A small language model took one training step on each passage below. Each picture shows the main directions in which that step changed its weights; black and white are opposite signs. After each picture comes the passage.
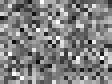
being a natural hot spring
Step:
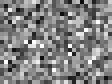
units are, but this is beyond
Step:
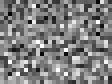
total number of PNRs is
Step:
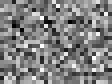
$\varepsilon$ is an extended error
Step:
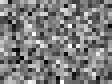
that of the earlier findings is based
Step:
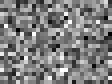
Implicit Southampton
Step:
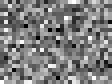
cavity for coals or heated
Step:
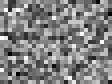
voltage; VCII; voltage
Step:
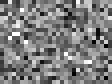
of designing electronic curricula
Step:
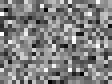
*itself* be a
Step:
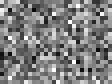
1 kW average output power
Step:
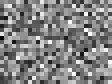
output. The extension and monitoring the
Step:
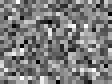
scale factor $a \sim
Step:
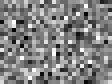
All scientific and business disciplines
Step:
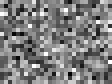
most of the questions, while at
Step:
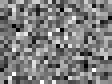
system which enables to diagnose
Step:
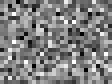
use symmetry arguments to determine the
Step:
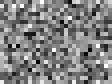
task). For the purposes of our
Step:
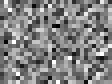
any. The extensive results show that
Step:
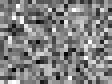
concentrations in shoots and
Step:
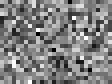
and the tree ring increment was
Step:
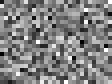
the robot performs precise cleaning
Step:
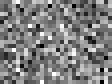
state or determined by the legal
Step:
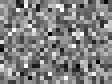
or smartphone to keep
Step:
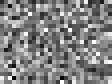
identification of feature combinations that elicit
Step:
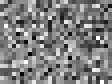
study on chironomids was
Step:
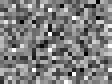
developed by the authors The department
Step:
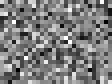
and the Lie group of
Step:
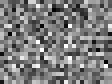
climatico rappresenta
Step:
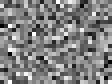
oat bran eaten
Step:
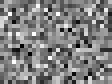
which is widely accepted in the scientific
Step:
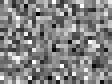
since it triggers kink
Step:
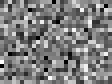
tends to~$n$, as
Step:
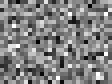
odd particle numbers can be viewed
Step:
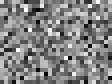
the \daqs\ is
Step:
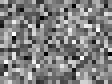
is a shareholder of
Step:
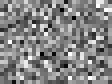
focused in a vapor cell
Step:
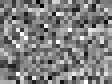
with no air bubbles
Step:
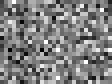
*Human resource management systems and
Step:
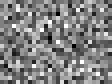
coefficients with corresponding significance. Model parameters
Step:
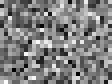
1 we show these for 4 different
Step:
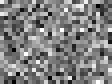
of the hip with an estimated
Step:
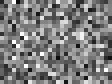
the ten thousand’s
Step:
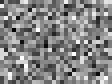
the density-dependence of the
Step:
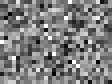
experimental conditions, provide a measure of
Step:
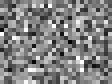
inhibit the electron-hole
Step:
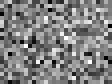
to be isotropic. The corresponding
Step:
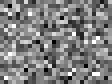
evidence for the idea that digital
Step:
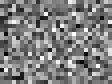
is satisfied where the individual can know
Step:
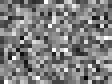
Health security approaches to strengthen global
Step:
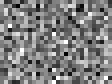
(greater than the size
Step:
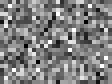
care to patients in need.
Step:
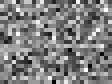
values, with deviations close to
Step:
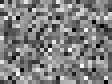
the two strongest economic clusters are
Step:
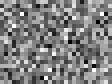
va metodikasi
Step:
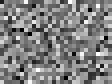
the limitations of protocols based on
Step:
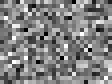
electron density of the G cloud
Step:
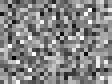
perceptions, and underlying reasons
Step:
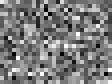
in a rational way are
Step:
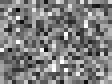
types from different resource infrastructures
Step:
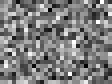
mathematical model uses the technique of
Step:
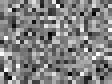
- Bussreti
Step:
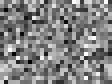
image using LSB embedding
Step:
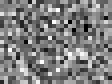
with variant toxicity according
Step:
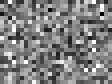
to measure. Prior work
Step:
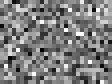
title={An asymptotic expansion of the
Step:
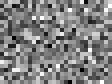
mixed bispectra are
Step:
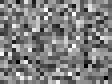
in the survival probability to lower
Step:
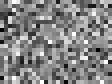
quantum mechanics. This set of states
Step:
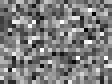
concern that is expressed materially
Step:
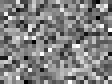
failure modes of specimens with different
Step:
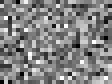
the asymptotic scale parameter of the
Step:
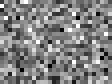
the values $m = 2$
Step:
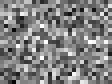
24 shows the time durations
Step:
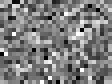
electron cyclotron current drive
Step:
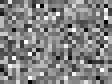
to a number of issues. One
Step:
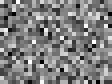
case one can find a similar
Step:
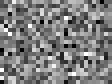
hydrodynamic flows, and soil
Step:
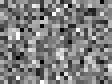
exponentially. Besides if
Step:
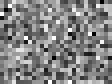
constructed around nodes rather than elements,
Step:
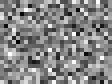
Sequential baseline. As shown
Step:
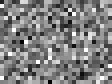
the same ones as shown in
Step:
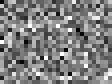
SS}$ to give the correct
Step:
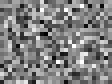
Exchange ? Debi
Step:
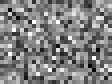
are aggressive primary brain
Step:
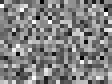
Kurucz model for the
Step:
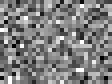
culture shock the authors of the present
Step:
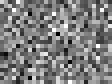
rate R_{sym} .
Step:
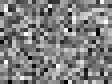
requires more effort to avoid collisions,
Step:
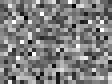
their freedom, identity, and human
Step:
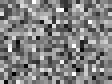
successful post-project commercialization
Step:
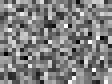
Relevance} (Equation
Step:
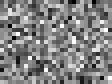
semi-active base isolation system
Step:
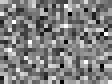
are criteria that need to be shared
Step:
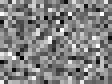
to modern technologies for growing plants.
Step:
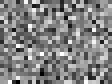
\mathcal{D}_\uparrow represents
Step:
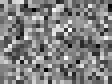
DNG acoustic
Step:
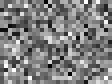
place with varied depth of the
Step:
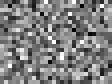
online platforms use cloud services for
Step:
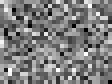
practice. We wanted to find
